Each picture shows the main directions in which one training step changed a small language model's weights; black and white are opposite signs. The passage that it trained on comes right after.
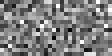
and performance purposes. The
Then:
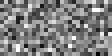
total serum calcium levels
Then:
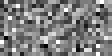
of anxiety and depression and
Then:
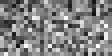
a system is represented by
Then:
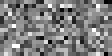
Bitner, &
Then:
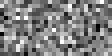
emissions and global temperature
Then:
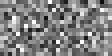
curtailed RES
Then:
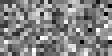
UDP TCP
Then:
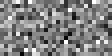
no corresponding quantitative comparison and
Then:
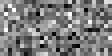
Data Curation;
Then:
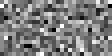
cycles of impact loads.
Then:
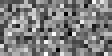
can be found in the
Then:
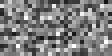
under a helium
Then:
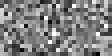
2002) in diversified
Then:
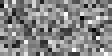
Connection of engine
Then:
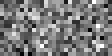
the action – which requires
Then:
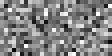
study, we conclude that
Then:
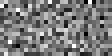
descent algorithm that can
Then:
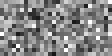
the fracture surfaces on
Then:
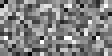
severe & drastic change
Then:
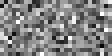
varying types and sizes,
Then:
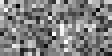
of different nationalities,
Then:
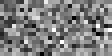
the management of Monze
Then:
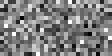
\lambda_j =
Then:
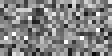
works, the preparation of
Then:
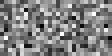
National Capacity
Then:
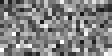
to dissolve in both
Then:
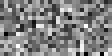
S.A Corporate
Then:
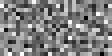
cover, we randomized
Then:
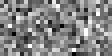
correlations, is more
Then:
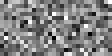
is the ID of the
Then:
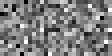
imported objects made of
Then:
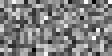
could increase the possibility of
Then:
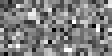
for deviations from equilibrium
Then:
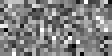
are from different cities other
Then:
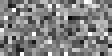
per trade consists of four
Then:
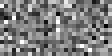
concrete in fraction.
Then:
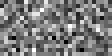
various delamination lengths
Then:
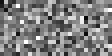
of SPADE.
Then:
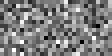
and there were no
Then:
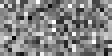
number of specific examples
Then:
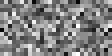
All these risks are however
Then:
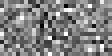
given showed a positive impact
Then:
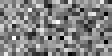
one of the key
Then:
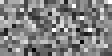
the research. All research
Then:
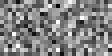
increase in demand is
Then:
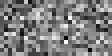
Tables II and
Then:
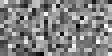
consistent with the reduced levels
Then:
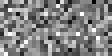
study underscores
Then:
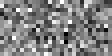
modular pipeline
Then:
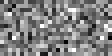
and cultural memory institutionalized
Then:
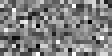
Table 3. Validity
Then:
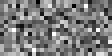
group in carnival
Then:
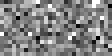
initiatives that make it possible
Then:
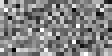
of production distillery,
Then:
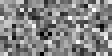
the need to look for
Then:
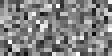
therapy to reduce the risk
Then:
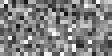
ANALYSIS We
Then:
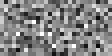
of all participants was
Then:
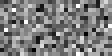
being a “network
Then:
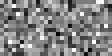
interview guide questionnaire as a
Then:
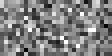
an entity-graph
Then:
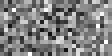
through registration management
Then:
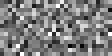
either from what is on
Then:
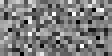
is unaffected if
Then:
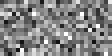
how multinational
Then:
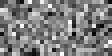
activity, elevates heart
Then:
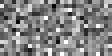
wave height which is not
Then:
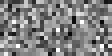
can have a significant impact
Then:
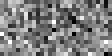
Poor visibility,
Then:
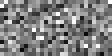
larger heat flow and thus
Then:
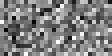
latter. To take the
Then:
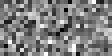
lens protein and
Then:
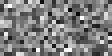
(VT) is
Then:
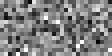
intercept. The values
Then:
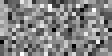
coverage, since out of
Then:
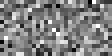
reported impacts of 100%
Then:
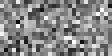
values of pile length
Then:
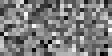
digitalization of the tax
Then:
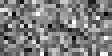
These flakes can cause
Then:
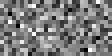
formación de
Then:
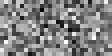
bending moment, enhancing
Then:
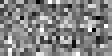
appear on steam treated
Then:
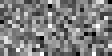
intake of these types of
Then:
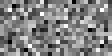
interaction amongst various
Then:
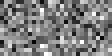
Given globalization and
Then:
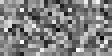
the press,
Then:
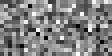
services interruption and
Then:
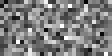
use, distribution, and
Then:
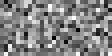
management algorithm for these
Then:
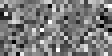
2016). However, technical
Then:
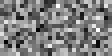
unethical behavior within
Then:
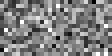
and decision support system are
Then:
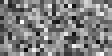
and HIV programs for
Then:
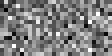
of the framework, the
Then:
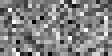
teachers (Frances,
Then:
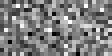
was used a scale with
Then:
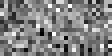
fancy way having a
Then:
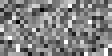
increases in weight and
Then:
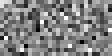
used for case studies.
